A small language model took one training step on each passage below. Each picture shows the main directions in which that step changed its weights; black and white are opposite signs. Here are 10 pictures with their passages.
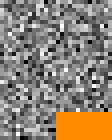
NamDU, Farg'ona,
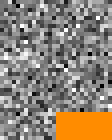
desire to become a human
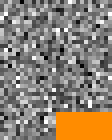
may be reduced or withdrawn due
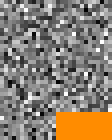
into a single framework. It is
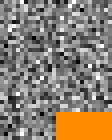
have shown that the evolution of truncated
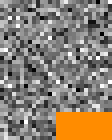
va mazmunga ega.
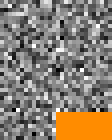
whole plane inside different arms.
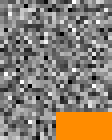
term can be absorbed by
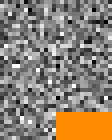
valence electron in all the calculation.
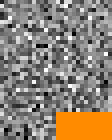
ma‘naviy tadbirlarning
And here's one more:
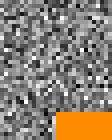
improvement when compared to existing
